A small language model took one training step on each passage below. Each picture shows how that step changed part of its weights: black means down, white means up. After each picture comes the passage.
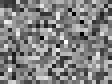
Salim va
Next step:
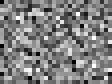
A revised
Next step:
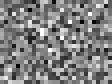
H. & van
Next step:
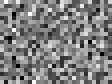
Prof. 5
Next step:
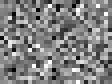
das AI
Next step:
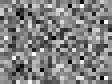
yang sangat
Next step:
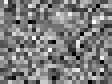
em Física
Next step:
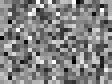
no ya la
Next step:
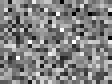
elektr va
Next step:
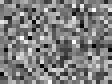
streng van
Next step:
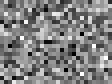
В статье
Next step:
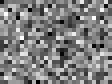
curtos para
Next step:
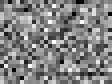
alıp bir
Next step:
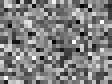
este libro
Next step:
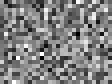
esse primeiro
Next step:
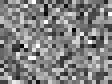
o jos
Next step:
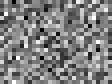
estudio para
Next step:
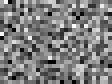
à partir des
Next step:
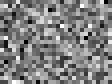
de gestão
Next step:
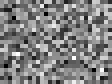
en lo que
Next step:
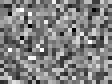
o volume
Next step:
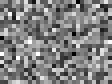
por parte da
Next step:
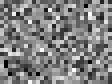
in human
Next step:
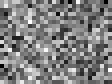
ja da
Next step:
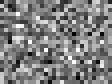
pode ser
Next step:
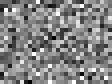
yang vital
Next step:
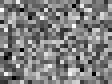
ортади ва
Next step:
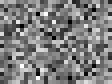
uma redução
